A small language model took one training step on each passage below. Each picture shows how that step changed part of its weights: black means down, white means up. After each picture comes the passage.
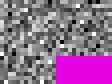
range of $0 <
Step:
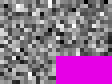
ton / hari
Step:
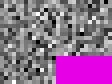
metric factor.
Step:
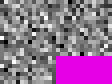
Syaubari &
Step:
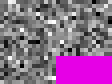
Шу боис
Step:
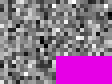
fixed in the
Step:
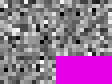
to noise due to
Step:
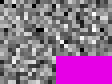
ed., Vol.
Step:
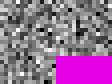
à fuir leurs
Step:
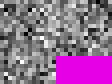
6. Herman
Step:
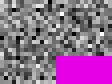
que causa um
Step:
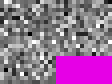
of a correlation function
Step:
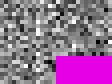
i punti in
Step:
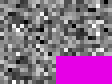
научной статье
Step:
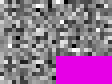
pergunta que
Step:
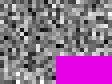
and tighter,
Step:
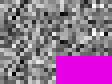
the QCD scale
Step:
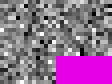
Uzbekistan in
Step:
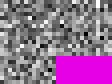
temperature. The
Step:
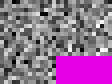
of the spectra
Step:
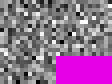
are relatively stable on
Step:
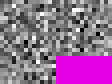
qiluvchilar hamda
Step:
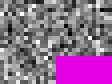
matrix, since
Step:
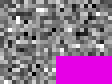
dalam suatu
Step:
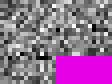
the above analysis
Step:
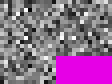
behavior of the
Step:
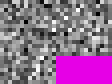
- Galay:
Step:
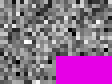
для проведення
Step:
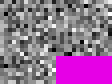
0$. We can now
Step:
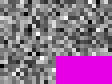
*L'* can be
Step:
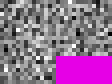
мигрени -
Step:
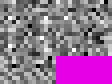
que tuvo que
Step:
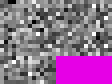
sections 3.1 and
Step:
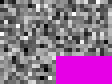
Katsuki and
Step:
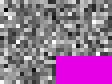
cantidad de
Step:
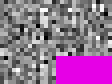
a circle with a
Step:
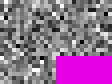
Assuming that a
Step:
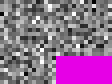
used. In this case,
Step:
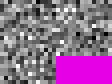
плюсы и
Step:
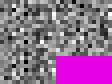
much larger
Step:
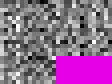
IBGE -
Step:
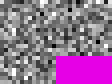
comportement de
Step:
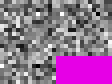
custos para que se
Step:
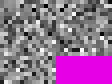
is already
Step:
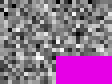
We have studied
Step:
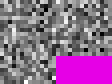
баланса для
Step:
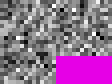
the surface potential
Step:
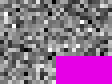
Fusion \and
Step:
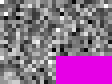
La presentazione
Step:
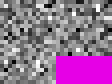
oxygen mass
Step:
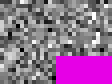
presented here.)
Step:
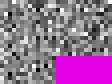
пород. Для
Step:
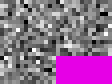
is supported by the
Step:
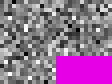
project to detect
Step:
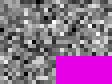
finite plasma
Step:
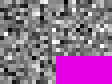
density field still
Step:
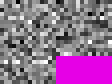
discuss two methods to
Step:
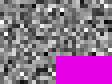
solution prepared
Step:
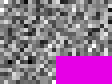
phases. At
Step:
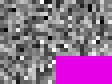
Evidently, the
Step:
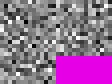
dan menonton
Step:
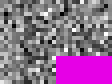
relaxed by a
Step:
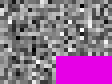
gave such an
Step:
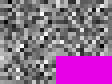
\end{equation} The
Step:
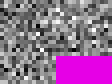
р. або
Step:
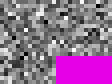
project. There
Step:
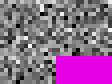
open subset
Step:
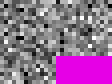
Armanda D.,
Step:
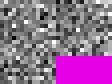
destabilize the
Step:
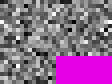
parameter variation). An
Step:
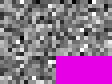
administered by
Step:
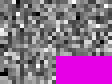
and time-ordered
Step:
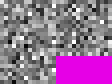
we will restrict
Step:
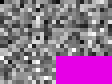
a quintessence or
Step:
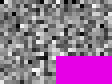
at least for a
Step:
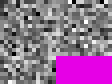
sample holder.
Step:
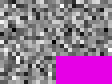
Imapct on
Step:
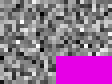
and resistivity
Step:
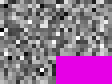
have $ 0\leq
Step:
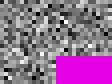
Pemantauan &
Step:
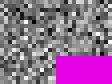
vision in the
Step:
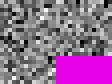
vectorized proxy
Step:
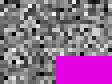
paina sitten
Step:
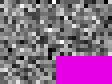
— класс
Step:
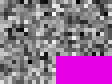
for a system without
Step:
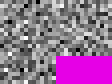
found from the first and
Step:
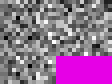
ratio giving two
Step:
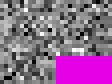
review in these
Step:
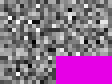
**Braz J
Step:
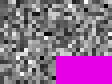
the cylinder
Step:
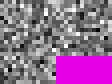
шкодою для
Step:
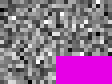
the system of social and
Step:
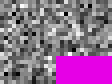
und Raum für
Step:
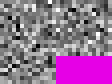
il peut avoir
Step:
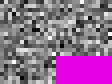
see that the cost
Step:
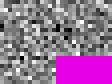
This amounts to
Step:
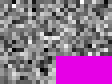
de types
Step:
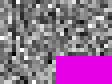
arrived at
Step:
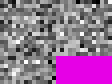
змін за
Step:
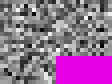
a continuous
